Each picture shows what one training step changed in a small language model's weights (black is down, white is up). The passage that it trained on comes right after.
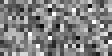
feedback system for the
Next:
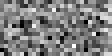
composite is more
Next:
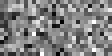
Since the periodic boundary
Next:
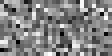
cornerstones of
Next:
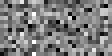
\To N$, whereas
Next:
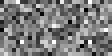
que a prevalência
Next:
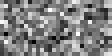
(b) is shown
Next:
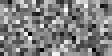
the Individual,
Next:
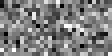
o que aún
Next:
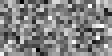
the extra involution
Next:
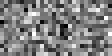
capacitor bank Fig.
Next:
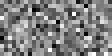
Company. References
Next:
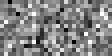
preventing further
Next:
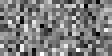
In this case we may
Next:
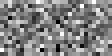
convergence result and abelian property
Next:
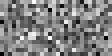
ODE-PDE system
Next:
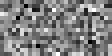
inversion problem.
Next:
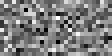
from another UK
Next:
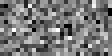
were used to update
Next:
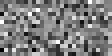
solution to the general dual
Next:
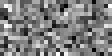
introduce the related sequence
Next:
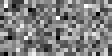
fanlari bo‘yicha
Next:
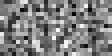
not. By definition,
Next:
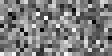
the following way.
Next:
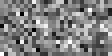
reality, the
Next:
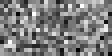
of studying it is
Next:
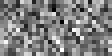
jelent az
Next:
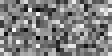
component. Results
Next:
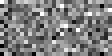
foram percebidos
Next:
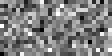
and SSE are better
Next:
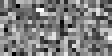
be an element of
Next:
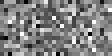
that the board
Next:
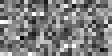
same end-points
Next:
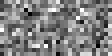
va sinf ishini
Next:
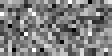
were introduced to enhance
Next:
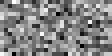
will create an online
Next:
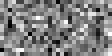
Digital evaluation / Notes
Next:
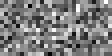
much larger with long
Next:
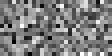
$m$ terms are
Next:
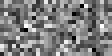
the Maritsa
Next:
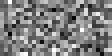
health centres. In
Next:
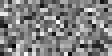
cost functions of the form
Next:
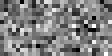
in corteo
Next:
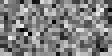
waterflood produced
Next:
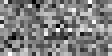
drop at the
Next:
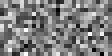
line) of the
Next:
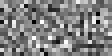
of convergence to the invariant
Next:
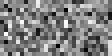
previous contributions on this
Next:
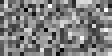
menjadi cikal
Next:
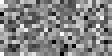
Différentes classes
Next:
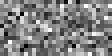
it's the continuous image
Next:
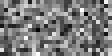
paydo qilishi
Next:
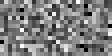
model for computer
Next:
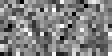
asosi sifatida,
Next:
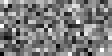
all $t \in
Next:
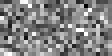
problem, Fourier method,
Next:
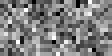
the axioms is
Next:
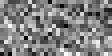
Colburn factor
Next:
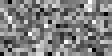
the cut-off
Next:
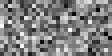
extração de seu
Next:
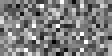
\varepsilon ,\delta
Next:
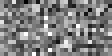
of rotors'
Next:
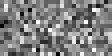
However, the success of
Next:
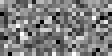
that for suitable positive real
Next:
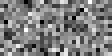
healthcare institutions are
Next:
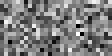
to formulate and evaluate
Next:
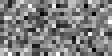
experience the advantages of
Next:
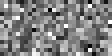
more depleted
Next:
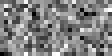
qilish imkonini
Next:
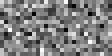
For obtaining our
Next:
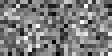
públicas y privadas
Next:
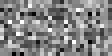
With ongoing
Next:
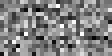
cost. Table 2 :
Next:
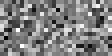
and (*ii*) We
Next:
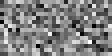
can be summarised in
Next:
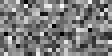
a quem o
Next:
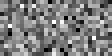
accounted for
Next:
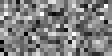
registrarse en los
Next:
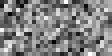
certain graphs} Stability
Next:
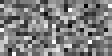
absolute difference of the dynamic
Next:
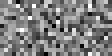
Index component Fig.
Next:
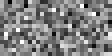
give them fresh
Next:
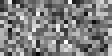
tested with three point
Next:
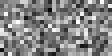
due to molecular
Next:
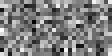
space and not only to
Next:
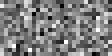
by bandages of
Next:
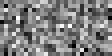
the students arrived
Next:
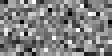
v_h \in
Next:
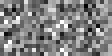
help users scale their
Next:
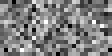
processing pipeline
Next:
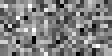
between uncontrolled
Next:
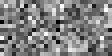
tractrix situated
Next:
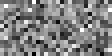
health habits. -
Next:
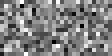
15 December,
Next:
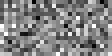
He continued emphasizing
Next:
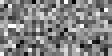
corners of the
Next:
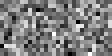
proofs. In all
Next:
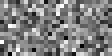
poor erosion resistance
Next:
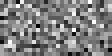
of the exact formulation of
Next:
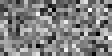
P\'al in
